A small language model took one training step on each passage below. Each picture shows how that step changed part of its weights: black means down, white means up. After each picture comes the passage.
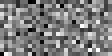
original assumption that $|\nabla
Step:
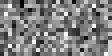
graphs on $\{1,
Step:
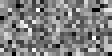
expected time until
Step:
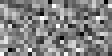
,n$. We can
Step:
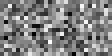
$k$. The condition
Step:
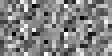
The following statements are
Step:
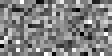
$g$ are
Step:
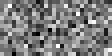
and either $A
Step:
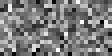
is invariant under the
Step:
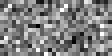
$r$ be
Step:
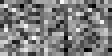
blending based
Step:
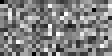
geometrical properties related
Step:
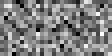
as elliptic curves, and
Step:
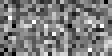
quadratic curvature decay are
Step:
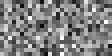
of singular sets for geometric
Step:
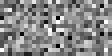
We will not describe all
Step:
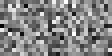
& {\text {in
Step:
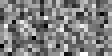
intersection of any two
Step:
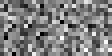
considered $\xi$.)
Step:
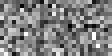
from $G$, so
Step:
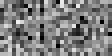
level of filtered
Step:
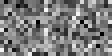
descent ascent
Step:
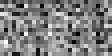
its initial form follows by
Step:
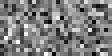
Let $R$ be
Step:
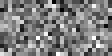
is a variant of
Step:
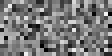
$u \geq
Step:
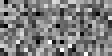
\vdots & \cdots
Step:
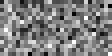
in stochastic network
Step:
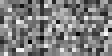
set of vertices is
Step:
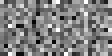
\not \simeq
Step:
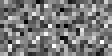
general semisimple groups.
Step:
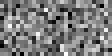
account also some
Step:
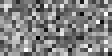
and obtain a~more
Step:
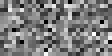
is a canonical map from
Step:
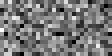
a morphism $\un
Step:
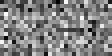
on each other (for
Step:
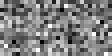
this map is precisely the
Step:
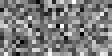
we have the uniform case
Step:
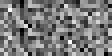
dynamics on {the
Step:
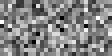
changes. Now
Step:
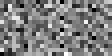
is semisimple. On
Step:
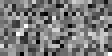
Suppose $e \cap
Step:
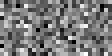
only one critical point converges
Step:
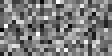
space of gauge
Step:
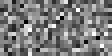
any projective embedding of
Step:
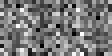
only one column from
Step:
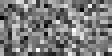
one {\bf cannot}
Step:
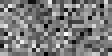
we deduce, for some
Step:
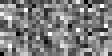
error terms above are $$
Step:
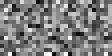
$b$ and
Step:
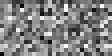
not share interior
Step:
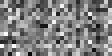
interesting arithmetical properties
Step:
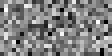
the following more precise form
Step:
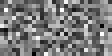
us consider the matrices:
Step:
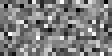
isolated zeros
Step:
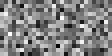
by any one of the
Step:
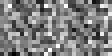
and spaces are separable
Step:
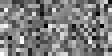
necessary, and we assume
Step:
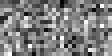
Pick's formula the
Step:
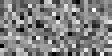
of injectivity at
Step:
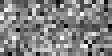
be regarded as
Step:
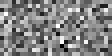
where the implied
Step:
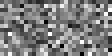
exists a constant $L
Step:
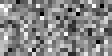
n$. Then for all
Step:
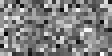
for $\delta$ is
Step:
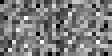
^ {-\lambda
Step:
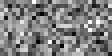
method \pdlp
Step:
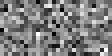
is homotopy equivalent to the
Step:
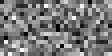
linear space. We can
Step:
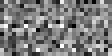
any given $n
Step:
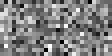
by the skew
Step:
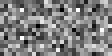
defined as follows. Let
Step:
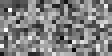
generally known results.
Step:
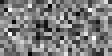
singular (as in the
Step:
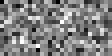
now ready to prove
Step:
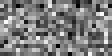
provides an alternative approach
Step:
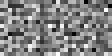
rule out this case
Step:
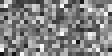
say that a stable
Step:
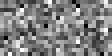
hence we can not
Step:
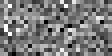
for any $x
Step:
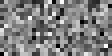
in general position,
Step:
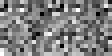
result is $\Psi'$
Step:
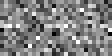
or spectral compressive
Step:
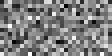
to cut out
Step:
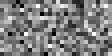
not substantially
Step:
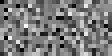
uniform (red)
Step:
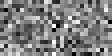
proportional to the
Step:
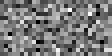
cards fell
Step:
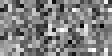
is arbitrary, the
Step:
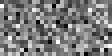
homogenized polynomial
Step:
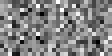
degree 0 for all
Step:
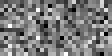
singular covariance matrix,
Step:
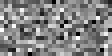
g_{\gamma}$ is
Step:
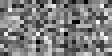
is a brief
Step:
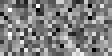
bispace. A
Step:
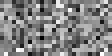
form of the corrected
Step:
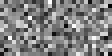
we assign weights
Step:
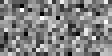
not possible at all,
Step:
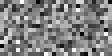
$g$ is the
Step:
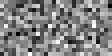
there exist different coordinate
